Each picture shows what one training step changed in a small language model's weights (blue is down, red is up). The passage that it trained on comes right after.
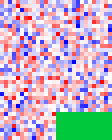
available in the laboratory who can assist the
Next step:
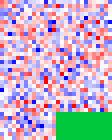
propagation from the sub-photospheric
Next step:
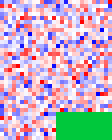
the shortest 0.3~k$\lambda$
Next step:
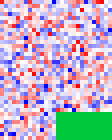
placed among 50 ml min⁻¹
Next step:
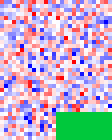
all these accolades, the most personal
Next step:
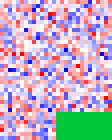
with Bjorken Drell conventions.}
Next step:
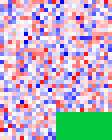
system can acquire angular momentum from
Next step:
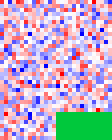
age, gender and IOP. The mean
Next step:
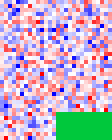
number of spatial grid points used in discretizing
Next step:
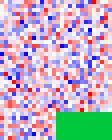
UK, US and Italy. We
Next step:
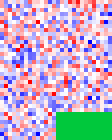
Organization (WHO) defines
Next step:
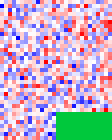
a vapor of solar composition at
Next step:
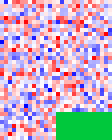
Fordy-Kulish systems as
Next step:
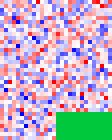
heavily doped substrates.
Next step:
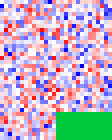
finds two $F_{35}$ states; this
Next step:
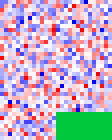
by Grade 6, children have not achieved
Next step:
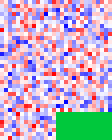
were experimental specimens. At the time of
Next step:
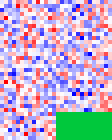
in the second one. The goal of this section
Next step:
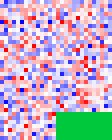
columns on decimal point \usepackage{bm}%
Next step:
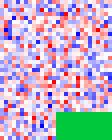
gross2006}. Early works on
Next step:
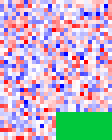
same even-to-odd route, as
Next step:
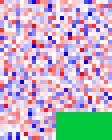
and abstract section. \maketitle %
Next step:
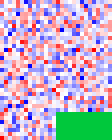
and investigated it by means of the MC
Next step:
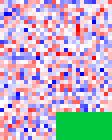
total derivative as opposed to the partial derivative
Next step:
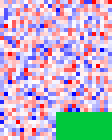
unique ability to exhibit practically zero resistance
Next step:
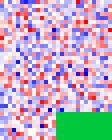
ash (GNA), respectively. To produce
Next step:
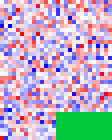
anchor speaker is chosen randomly
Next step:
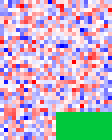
optical modes are subject to the zero-point
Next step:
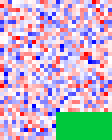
snare, are clubbed together;
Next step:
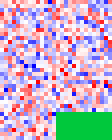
blogs, applying the four Ps
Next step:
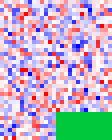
and dualist system of belief that was
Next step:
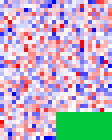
the value of an option at its expiration
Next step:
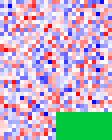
phase profile $\phi(x)$, we again
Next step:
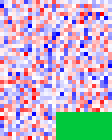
Rohtak, Haryana.
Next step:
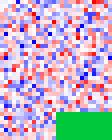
platinum/rhodium alloy
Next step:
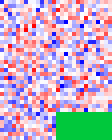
are one-hot encoded, resulting in
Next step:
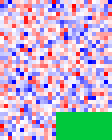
the problems, which the company is facing in its
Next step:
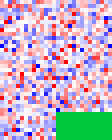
basal meningitis and subdural
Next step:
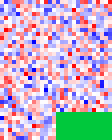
of high-tech enterprises, and
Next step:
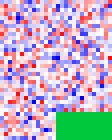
growth conditions, one can tailor the layer structure
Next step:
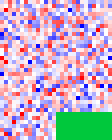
$x(t)$ for different values of the mass
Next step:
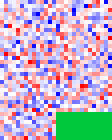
or infant brain generate a group of
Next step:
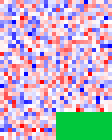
world as well as in Iran. Global demand
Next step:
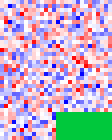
part. The manuscript was written through contributions
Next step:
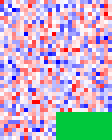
potential of $n=2$ states of
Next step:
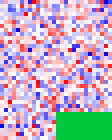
improvements in the artificial viscosity,
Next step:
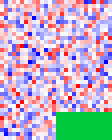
installation of *E. coli* increased
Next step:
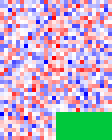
significant ARs are taken into account; the area
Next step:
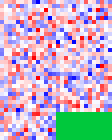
fibre / matrix interface and contribute to
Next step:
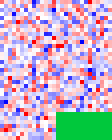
on metal-free catalysts with the
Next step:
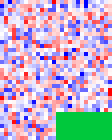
the given FRCs in terms of pre-
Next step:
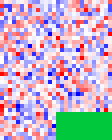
Apart from its well-known role in
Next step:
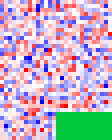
find a unique correlation between incident optical power and
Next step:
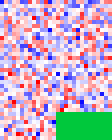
expected \sm\ backgrounds are estimated by applying
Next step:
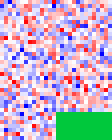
the complex plane of the Mandelstam
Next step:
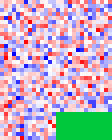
to the H$_{2}$ lines, retaining
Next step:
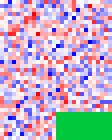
such as the K-matrix formalism, partly
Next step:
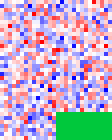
$$\widehat{\boldsymbol{\theta}} =
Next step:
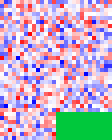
red point sources are detected. Many of them
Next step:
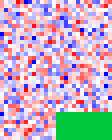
and not exploring the model's dynamics.
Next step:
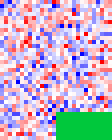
the $z$-axis of the coordinate system
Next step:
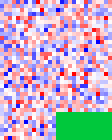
Sheffield, Department of Physics and
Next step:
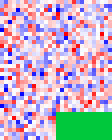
so as to minimize the action of quantum systems
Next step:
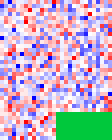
the investigator at any time to report the possible
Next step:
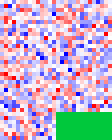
hair cosmetics market bloomed
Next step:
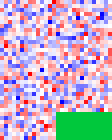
often be expedited. For example,
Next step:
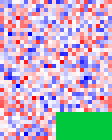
with redshift. We show the results in Fig.
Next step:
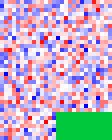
S. Rahmani, M.
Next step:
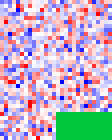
power on large data sets has changed the ways
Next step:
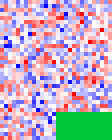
that all incident electrons are specularly
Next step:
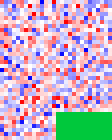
any adjustments to be made in 2018-19
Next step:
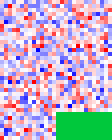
maintained 100rpm for 10min at room
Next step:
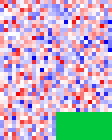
minimization of the resulting daughter
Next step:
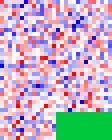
(8 occurrences), blockchain technology (7
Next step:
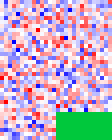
component of the gravitational supermultiplet and
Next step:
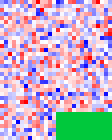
NodalDof 1 2 //
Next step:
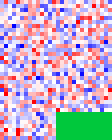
they can switch between fixed states allowing them
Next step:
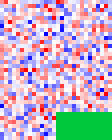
$p$. It follows that $t$
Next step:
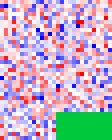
$^6$Li production occurs more efficiently
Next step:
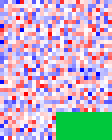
insulin secretion [65].
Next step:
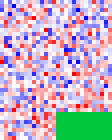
parallel avenue, intelligent reflecting
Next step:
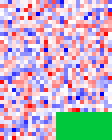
station C. The underestimation of
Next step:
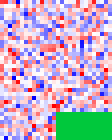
phenol content in pomegranate
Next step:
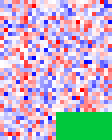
of $\overline{P_0}$ to the more
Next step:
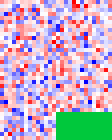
even less from the step size reduction, merely
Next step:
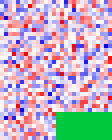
age difference between the nuclei and the
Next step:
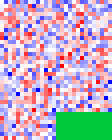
that since the demise of the New Order,
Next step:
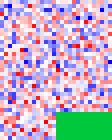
role of force which can affect the behavior of
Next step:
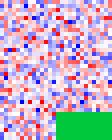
models…) are helpful numerical keys
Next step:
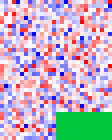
the final task is recognition, the network requires
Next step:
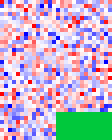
both routine professional settings and emergency
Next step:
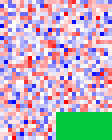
managing the AC grid stability and
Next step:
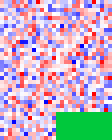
in 1% of cases. Conclusion: Although
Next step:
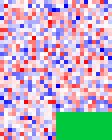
per recommended by the manufacturer.
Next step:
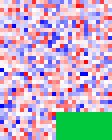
No. 3. Farm-wise
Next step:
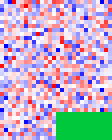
a daily diary. Exclusion
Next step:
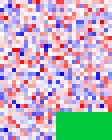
in dense regions of each type of pulp.
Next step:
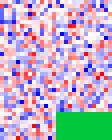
induces ferromagnetism in the
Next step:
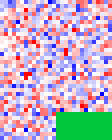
using “penetration testers” to test the
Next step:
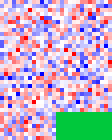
do not allow the building new lines to manage the
